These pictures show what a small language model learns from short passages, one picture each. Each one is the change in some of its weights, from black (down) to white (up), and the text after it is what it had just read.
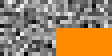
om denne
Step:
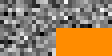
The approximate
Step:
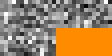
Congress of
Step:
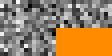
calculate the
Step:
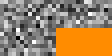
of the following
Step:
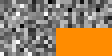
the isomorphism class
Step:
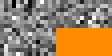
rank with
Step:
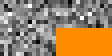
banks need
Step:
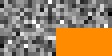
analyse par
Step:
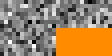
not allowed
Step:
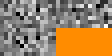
any of the
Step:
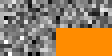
surface of
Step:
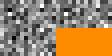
the primes
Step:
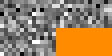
applying Lemma
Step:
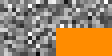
of D1
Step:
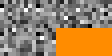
This article
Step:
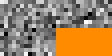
information through
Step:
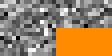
Frank &
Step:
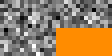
carry more
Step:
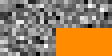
space of ordered
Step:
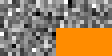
patients on
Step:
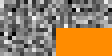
the two groups
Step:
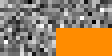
will go through a
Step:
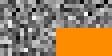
that $k$
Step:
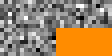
have $\l
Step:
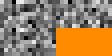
state relation
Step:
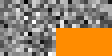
start with two
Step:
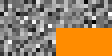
it engage
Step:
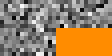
what with they
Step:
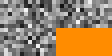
of a production
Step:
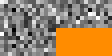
in the first
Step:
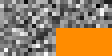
such that every
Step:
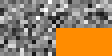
sm gacha
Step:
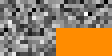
that $G$
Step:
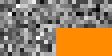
order $4$
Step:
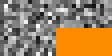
tek tek
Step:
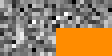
of diet,
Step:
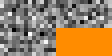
the cases
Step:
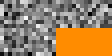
once a
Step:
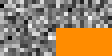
the transition
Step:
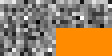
is a basis
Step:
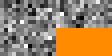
была на
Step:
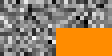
C , where
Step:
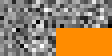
method for the
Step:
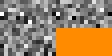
di daerah
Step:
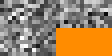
Year Rice
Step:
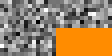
was believed
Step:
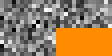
methods based
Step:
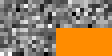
each of these
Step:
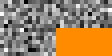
also used if the
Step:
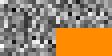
in the context
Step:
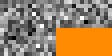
as quickly
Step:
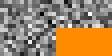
of Education
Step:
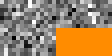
in which \[
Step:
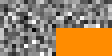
to control the
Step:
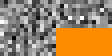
the integral is
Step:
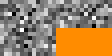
of $y$
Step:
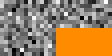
the singular
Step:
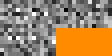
At the same
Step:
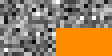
as follows, see
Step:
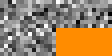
\le t
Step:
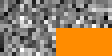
os compostos
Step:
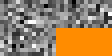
one to one
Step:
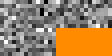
for bacterial
